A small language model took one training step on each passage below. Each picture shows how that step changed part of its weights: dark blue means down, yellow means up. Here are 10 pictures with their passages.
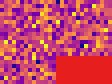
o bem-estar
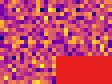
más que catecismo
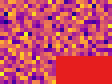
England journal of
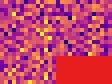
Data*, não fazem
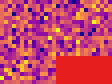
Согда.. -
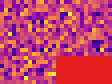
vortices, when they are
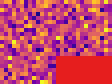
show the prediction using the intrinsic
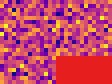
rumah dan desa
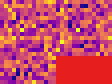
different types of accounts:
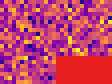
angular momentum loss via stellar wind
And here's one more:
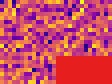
— це процес, в
